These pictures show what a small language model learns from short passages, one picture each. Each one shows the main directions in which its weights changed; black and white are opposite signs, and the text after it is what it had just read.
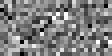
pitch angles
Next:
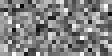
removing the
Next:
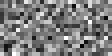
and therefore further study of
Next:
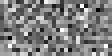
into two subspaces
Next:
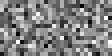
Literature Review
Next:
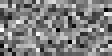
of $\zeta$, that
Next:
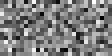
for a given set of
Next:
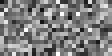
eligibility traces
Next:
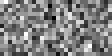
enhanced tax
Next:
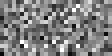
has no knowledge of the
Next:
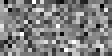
play critical roles in
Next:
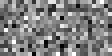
limiting behaviour of the
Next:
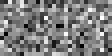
the scattering problem we are
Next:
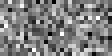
derivations, the
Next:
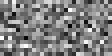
energy of 5.17
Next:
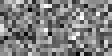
are dedicated
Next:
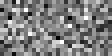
Frontiers in
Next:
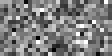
interpret and analyze
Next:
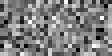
the ECJ and
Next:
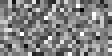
at the International
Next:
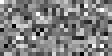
To address the general setting
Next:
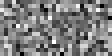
For each layer, the
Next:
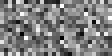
to evaluate the
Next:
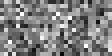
example, to bring
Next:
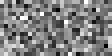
are able to try
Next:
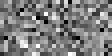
eV was sufficient to
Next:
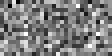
but their cells do not
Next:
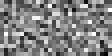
(upper panel)
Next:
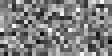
was not taken into
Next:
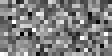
unrolling the data
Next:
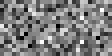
learner needs in order
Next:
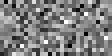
needed in M33
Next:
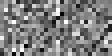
multitude of
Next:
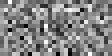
But the activity was
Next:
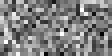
consumption and the quality of
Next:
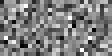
osmotic pressure
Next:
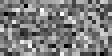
frameworks. A
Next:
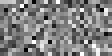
primarily influenced
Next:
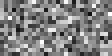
porous matrix with
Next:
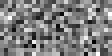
of i (in
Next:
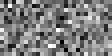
GNR sits directly
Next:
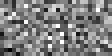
rates of convergence through
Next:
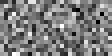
loss is used in the
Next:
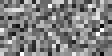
filter is a function
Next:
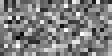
to marital
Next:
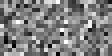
of this device.
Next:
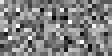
remembering different
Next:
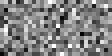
a sizeable decrease in
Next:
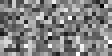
and λ are the
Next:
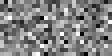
by TEM The distributions
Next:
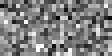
part of SCAR
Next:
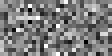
infinitely many
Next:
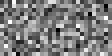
[6], but only
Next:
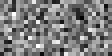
differences are due to the
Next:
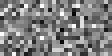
Suspension using
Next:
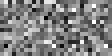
by a distinct signature
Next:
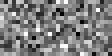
knowledge sharing platform.
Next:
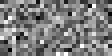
. Firstly,
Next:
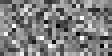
simulated using the
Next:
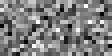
Wilson coefficients of
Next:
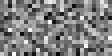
by bacteria,
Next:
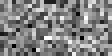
with the case, and
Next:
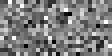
the assumption that the
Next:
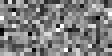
cultural codes. This
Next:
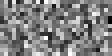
to the presence of
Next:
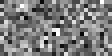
include fun and
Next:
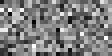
Permanent link
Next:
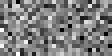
who should have a
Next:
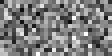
b) User
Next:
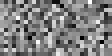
affect the structure and
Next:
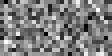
Lattice discrete
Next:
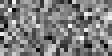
matter of fact, one
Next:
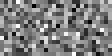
cause outages,
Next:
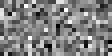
factor. Then, the
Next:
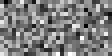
divergence of the
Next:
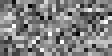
However, it is
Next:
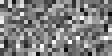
SNR, the performance
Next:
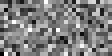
arrested to
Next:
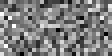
elastic scattering on the
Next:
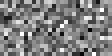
of water, the use
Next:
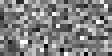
is connected to the
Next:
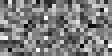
the presence of a low
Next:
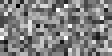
Before time
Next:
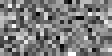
Ministry of
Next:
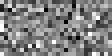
- Shi,
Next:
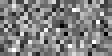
will be used in the
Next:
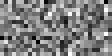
from the application of
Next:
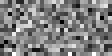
the proposed study introduces
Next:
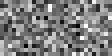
covering the
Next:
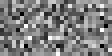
which resembles
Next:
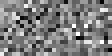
joining attention
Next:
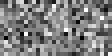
in the full model
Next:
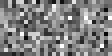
in the case of the
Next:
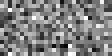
Effect of
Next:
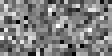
contraction and performance
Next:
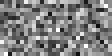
and Training
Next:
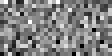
a provisional list
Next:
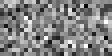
covered by
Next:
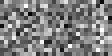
load shaft
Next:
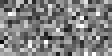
accepted definition for
